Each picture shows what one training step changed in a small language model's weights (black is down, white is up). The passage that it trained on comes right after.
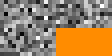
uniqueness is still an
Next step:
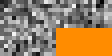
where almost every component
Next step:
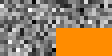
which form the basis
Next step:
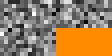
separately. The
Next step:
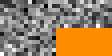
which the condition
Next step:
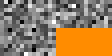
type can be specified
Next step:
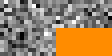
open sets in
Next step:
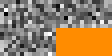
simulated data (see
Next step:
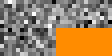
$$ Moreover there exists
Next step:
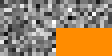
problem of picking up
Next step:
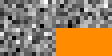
physical vapor
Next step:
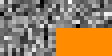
two formulae.
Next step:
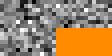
Then the parallel transfer
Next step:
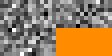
component. It is
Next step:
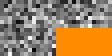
retained after
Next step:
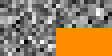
colors tend to
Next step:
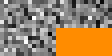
share the same
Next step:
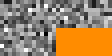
on the sphere
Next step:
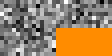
task generation over a
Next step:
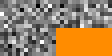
multistring configurations
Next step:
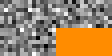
the yellow lines
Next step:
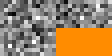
I$ by the
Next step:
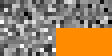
we are just
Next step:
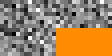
a single block which
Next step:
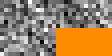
a finite disjoint union
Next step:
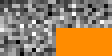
shall also need to
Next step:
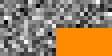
to a set.
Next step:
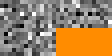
DoP images.
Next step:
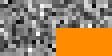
gradient minimization methods
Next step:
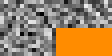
longitudinal and transverse
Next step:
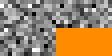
frozen during
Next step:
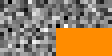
that they bound a
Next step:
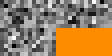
observation time of
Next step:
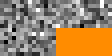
a lower bound for
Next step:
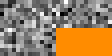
right-hand side
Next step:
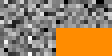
pulse is
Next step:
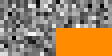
algebra) for
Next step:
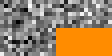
linear stability analysis of
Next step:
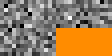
models. These
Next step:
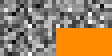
is divided by 10
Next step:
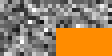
The degree of the
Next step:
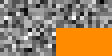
to design a future
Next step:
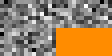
leading term and leading
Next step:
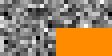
Centre for
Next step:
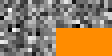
matrix. For the
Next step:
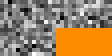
interesting to see if
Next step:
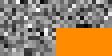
a wind-like
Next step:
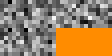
that is, the
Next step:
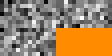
proof of Theorem
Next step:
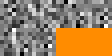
annihilation operators
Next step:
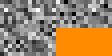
the associated flow
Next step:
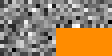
temperature and the black
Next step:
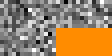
seems to me more
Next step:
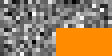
give another approach for
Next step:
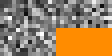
since $b$
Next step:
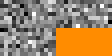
consists of the
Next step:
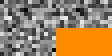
to study the stability
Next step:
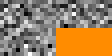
and may or may
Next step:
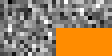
enough to check that
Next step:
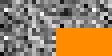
the jump operator
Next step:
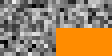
$\tau$ for
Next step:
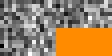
objects of known
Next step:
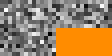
the charged and neutral
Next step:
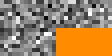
A range of parameter
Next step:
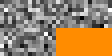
the inferred parameters
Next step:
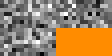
type values Ch
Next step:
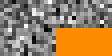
involving additional complexity,
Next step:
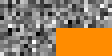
inflation takes place if
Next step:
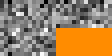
see that exactly one
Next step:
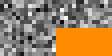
with respect to the
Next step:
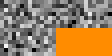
are dispersive with
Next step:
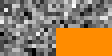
we have recently
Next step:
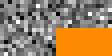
-\infty <
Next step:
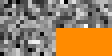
hence there exists an
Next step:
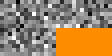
wide range of
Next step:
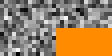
to approximate the local
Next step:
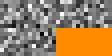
collision energy.
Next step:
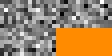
the center of the
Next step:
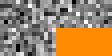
curvature $\widehat{%
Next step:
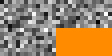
model in a
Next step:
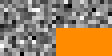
the econometric
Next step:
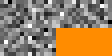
key observation is that
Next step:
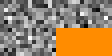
from the resulting equation
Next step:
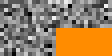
have more involved formulas
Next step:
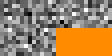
have from the definition
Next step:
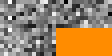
However, unlike
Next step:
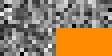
field. Results
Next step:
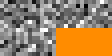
original problem and hence
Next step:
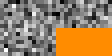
achieved, with input
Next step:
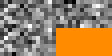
and typically has very
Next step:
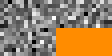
as its decomposition into
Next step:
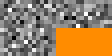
momentum tensor of
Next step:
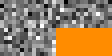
type $$ \io
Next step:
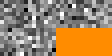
scheme with the
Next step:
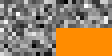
defined as \be
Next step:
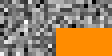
it by \(
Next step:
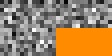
of this paper,
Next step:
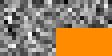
of magnitude difference in
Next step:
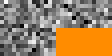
cycle. This representation
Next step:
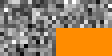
$\varepsilon \geq
